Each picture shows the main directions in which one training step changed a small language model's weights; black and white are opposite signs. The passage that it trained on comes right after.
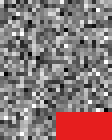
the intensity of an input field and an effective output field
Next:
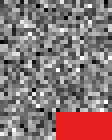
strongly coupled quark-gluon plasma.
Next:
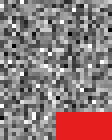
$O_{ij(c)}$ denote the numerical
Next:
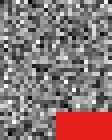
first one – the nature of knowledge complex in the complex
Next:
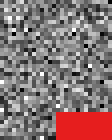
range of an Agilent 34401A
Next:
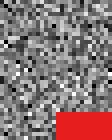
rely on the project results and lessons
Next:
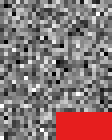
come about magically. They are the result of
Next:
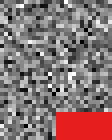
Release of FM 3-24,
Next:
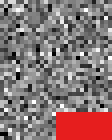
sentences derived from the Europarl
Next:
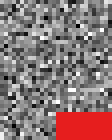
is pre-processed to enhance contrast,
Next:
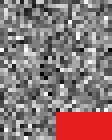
distance, which is degenerate with the magnification
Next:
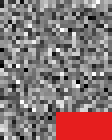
the model is UV conformal, as found
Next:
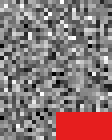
way and write $\mathcal{G}, \varphi
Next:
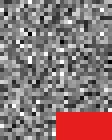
dynamic SAM (middle), and
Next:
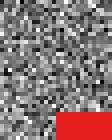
two-component Gaussian mixture model to measure
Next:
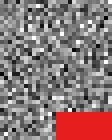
reactions and elements learned throughout
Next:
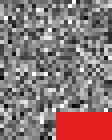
for such an operator is $dim({\cal
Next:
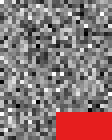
data within the large uncertainties; thus it appears
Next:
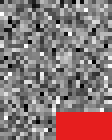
with this intuitive interpretation.
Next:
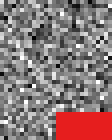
relates with the interest of other segments of
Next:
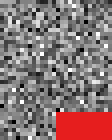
to describe the universities’ operating
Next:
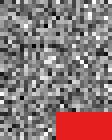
and lower limits of $A$, $K$, and
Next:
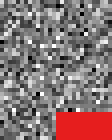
the current in the channel. Using the above approximation
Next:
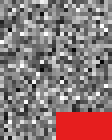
technologies in education ACT THREE
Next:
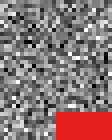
UV~Cet have a faint
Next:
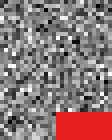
longer able to treat eigenvalues as continuously
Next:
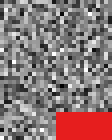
90% of the deliverable content
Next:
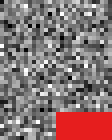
b_p^\dag \hat b_k
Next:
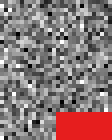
The first section presents the studied SHO
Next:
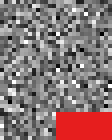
our analysis, since it is indistinguishable
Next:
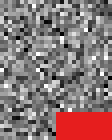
It is obvious that the above inequality is
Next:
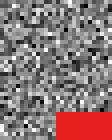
Aroma intensity, acidity and fluidity
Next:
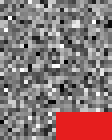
might indicate important variations in expectations of
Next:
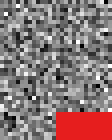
biological and natural sciences faculties of
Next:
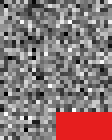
resonance frequency variation due to the cavity
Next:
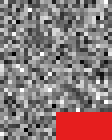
used his mantle as his blanket for
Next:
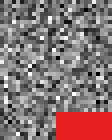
values for $m$ are approximate).
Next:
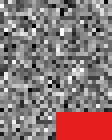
A minimum of $c_P$ is also observed
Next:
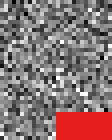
the experiment, the number of repetitions is
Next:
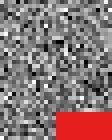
and interventions of the Governments, the
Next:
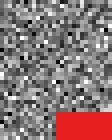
documents, which are not made explicit through
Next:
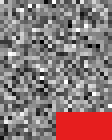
major pharmaceutical companies are already
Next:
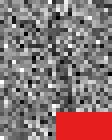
SO₂ eq.). Scenario
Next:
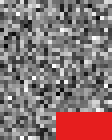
invariant monodromies of classical solutions. More
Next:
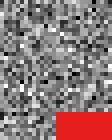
expansion of thermal field theories by functional methods based on the
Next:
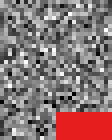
this case, we obtain \begin{equation}
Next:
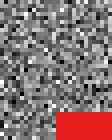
thereby help the clinicians to plan the
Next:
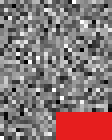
and demonstrate that it is metal deficient
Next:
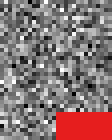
Our strategy will be as follows: Step
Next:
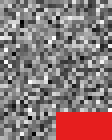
charges. In $FM_2$ language,
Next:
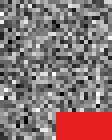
B3, B5. Furthermore, plants
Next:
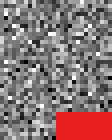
Araya and Harding 1996), the
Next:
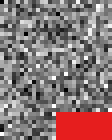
different modes. Hard metal machining leads to
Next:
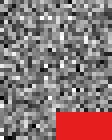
the exceptionally ballistic conduction
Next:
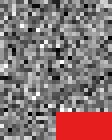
succeeded. We conduct a quantitative
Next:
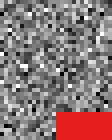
generating the X-ray emission. We present the
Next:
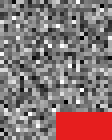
about increasing sweetener intakes relative
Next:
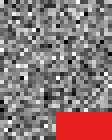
the light curve is returned, such that the mean
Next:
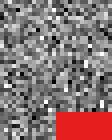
Signal reconstruction using phase-only measurements
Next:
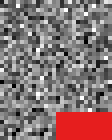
whether the 4$f$ spin or orbital moment
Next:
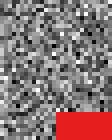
offers trainings on other research-related
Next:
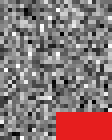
cm$^{-3}$) except for PSR
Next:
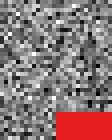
by BMI. HbA1c was
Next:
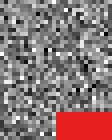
cells/ necrotic cells in mercury
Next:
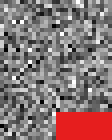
gram-positive bacterium,
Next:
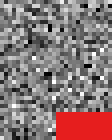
statman2014synaptic} that this sum
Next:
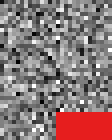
in the study. To assess different variables, three different
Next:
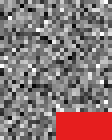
competent teachers can reverse the trend. The
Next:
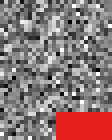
masses in the simulation are $m_h =
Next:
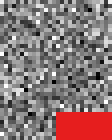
higher survival in the peaks and lower
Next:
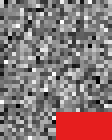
declare no conflict of interest.
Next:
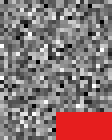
these \emph{bound} states the
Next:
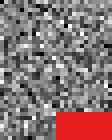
carried out to produce average performance curves. These two cases
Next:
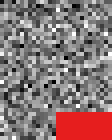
in thickness direction. Four cohesive elements
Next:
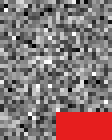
Green function then takes the form \be
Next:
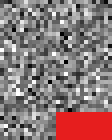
M. Henry Vaucher.
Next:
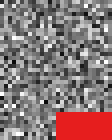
that are independent of hadronic effects always appear as
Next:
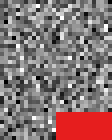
Approved by Leontios
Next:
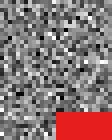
Nobel Prize in Physics and can be
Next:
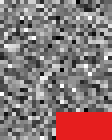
positive values of $w_0$ are
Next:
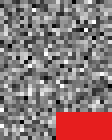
warm-up phase to the time when the
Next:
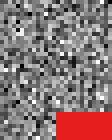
certain x regions due to backward motion or negative
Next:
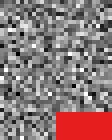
on its advantage of transforming a frequency
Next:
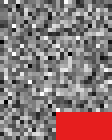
Alexander. They dispense but do
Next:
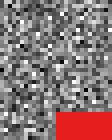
at half maximum (FWHM) are
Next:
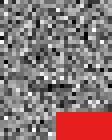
that the association process is endothermic.
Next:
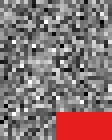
permanent system, with the daily and
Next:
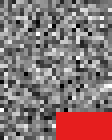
that no two facilities are linked to the same
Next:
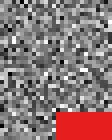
there is limited information about how students feel about using
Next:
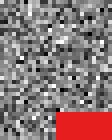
out'' into the hotter cluster atmosphere as
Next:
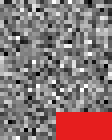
either directly or indirectly, drive
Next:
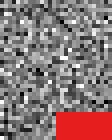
against radial distance for different values of n and
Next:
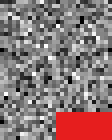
of board diversity on Human
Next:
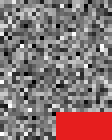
on the XMM-Newton data from
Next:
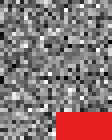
two categories: libraries and platforms.
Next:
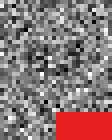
the kick, $M_{12}$ is the
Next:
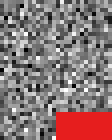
each contiguous segment defines
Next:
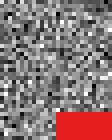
and is considered as the baseline run.
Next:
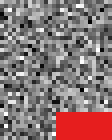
study in Oahu showed that pricing as
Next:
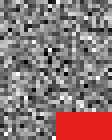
a yellow and sticky coating
